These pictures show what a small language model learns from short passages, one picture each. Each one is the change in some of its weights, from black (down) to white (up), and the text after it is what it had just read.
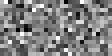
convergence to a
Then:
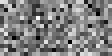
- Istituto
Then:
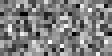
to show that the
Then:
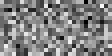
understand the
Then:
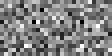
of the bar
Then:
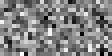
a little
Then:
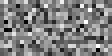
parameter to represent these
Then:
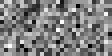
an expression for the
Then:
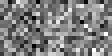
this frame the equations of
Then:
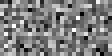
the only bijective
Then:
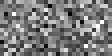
of the solution follows from
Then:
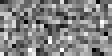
$f$ maps
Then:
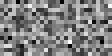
correlation length in
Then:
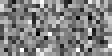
the meaning of
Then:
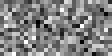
and $F\subseteq
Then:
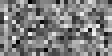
a finite dimensional
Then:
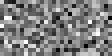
Results for
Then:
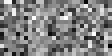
previous section should be
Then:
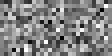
geometry of the
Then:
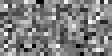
the estimator
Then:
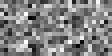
calculation:} We
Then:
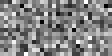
subjects may not
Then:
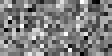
temporal part of
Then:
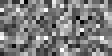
the equivalence relation
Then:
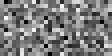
from the central system
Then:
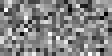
\delta)}$ a
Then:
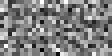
the bending and
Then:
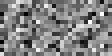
AGN in
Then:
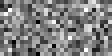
n$ matrices
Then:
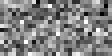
shape of the
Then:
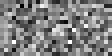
algorithm with the
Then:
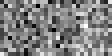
descendant of
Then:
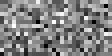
1$ such that
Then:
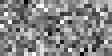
via slow
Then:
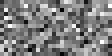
not get this result by
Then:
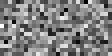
results that cannot be
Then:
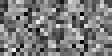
in the PFR
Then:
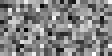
dv \ge
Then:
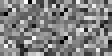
other hand,
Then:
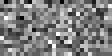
values in $\g
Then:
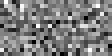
Research Station
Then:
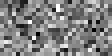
The streaming
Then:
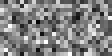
or randomness;
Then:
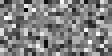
states, due to
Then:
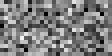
can apply the
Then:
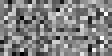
the conformal
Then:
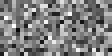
when the number of
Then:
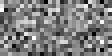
fluxon states
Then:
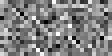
part of the internal
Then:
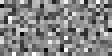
\rangle = \langle
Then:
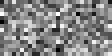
glassy. If
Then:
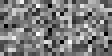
optimization problem:
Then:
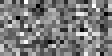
combines selective
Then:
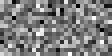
Relativity was
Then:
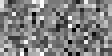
of loading is
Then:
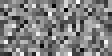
inverse problem is a
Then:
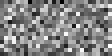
The cross section $\sigma
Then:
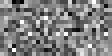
chiral symmetry
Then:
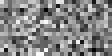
of two- and
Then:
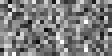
Consider for fixed
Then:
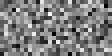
sensed data is
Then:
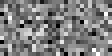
is an extension of
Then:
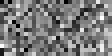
has no analogy
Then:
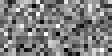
the technical
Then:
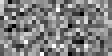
noticing that
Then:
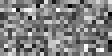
the transversals.
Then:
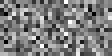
detectability of
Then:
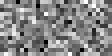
intrinsic in
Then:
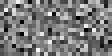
differential equations with
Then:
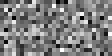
unique bounded
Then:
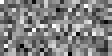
the amount
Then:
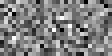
work on estimate for
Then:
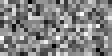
a new mask
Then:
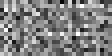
minimum on the right
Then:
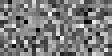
is associated with the complex
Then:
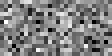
$4$ with the
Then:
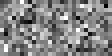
characteristic equation for
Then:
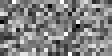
are ready to
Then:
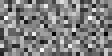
the following conditions is
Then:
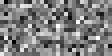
uncertainty on
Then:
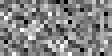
for all $n
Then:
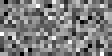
the interaction potential
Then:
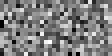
the power series we
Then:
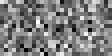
the substitution
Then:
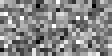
a Shiny
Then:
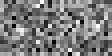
of numerical
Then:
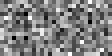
assuming that the
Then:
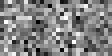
solutions $z$
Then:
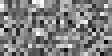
Seemingly a
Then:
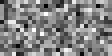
s, \nn
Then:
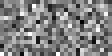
for translation type
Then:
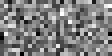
the boundary is given by
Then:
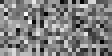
indeed less
